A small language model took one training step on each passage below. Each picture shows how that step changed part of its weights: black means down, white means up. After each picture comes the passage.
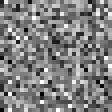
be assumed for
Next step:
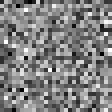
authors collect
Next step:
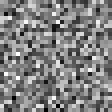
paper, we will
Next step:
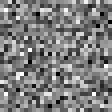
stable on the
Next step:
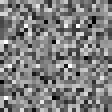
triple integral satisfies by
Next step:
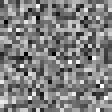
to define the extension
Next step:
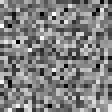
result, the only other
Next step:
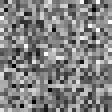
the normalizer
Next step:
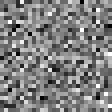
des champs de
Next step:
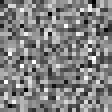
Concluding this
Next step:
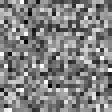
bilan va joriy
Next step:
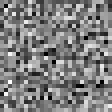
\mc \langle
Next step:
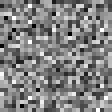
choice of the boundary value
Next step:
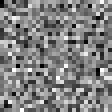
geodesics satisfy the
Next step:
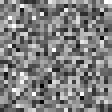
node refinement,
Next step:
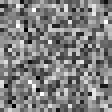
de moral
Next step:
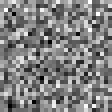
dat kan
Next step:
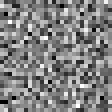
organele care
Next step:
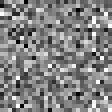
has the same weak
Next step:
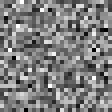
Tabla 2.
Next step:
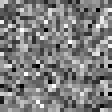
Rut Bisbe
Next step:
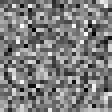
фото и
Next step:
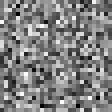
we know from Theorem
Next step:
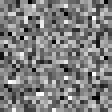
fibration not
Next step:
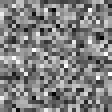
$B$ is
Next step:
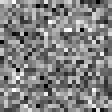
are saturated
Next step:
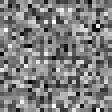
We begin with a
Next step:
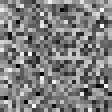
atenção e
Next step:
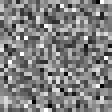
po itogam
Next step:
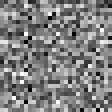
discussion at the
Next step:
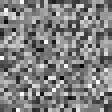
The support function of
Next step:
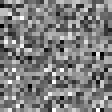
into three different special
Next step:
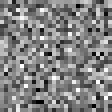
of its non-zero
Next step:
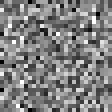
current development
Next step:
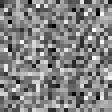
Oxford University
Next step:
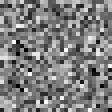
идей, в
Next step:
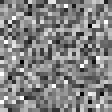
significativa de los
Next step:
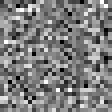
satisfaction class
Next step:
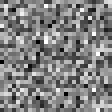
focused on
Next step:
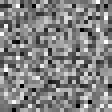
and discrete planning
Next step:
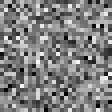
of $X\cup
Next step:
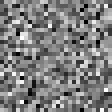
increase in peak
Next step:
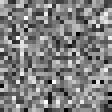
of some Hopf
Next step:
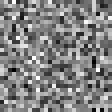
of ischemic
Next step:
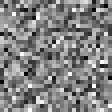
rivojlantirish yili»
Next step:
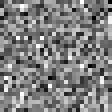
rapid development
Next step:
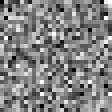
batteries of
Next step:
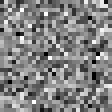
applied. A large
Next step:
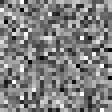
del orden de
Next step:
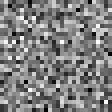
to the stability condition
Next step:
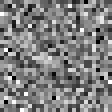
participation at
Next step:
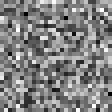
dengan cara yang
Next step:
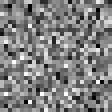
quadro até o
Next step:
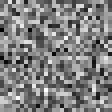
is both infinitely
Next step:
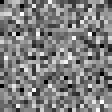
coincides with the
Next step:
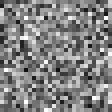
therapy on
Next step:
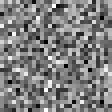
xeral. Esta
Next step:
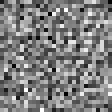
Propositions 9 and
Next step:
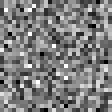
та змінами
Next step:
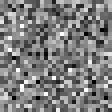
на повышение
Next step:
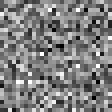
same as that for
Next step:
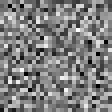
в качестве
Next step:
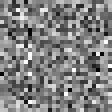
of the process in the
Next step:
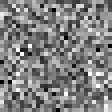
$r$ by
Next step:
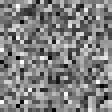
va ijtimoiy
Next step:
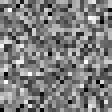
the Chern polynomial of
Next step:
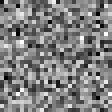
an automorphism of
